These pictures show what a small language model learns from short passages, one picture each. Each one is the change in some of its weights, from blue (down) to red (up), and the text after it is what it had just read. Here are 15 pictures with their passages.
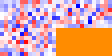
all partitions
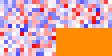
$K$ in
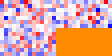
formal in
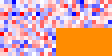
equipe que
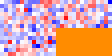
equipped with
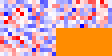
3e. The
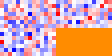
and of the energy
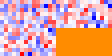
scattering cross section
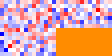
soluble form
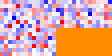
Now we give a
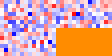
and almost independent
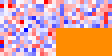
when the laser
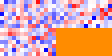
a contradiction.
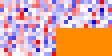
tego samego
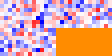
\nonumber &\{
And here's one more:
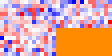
Wer in der
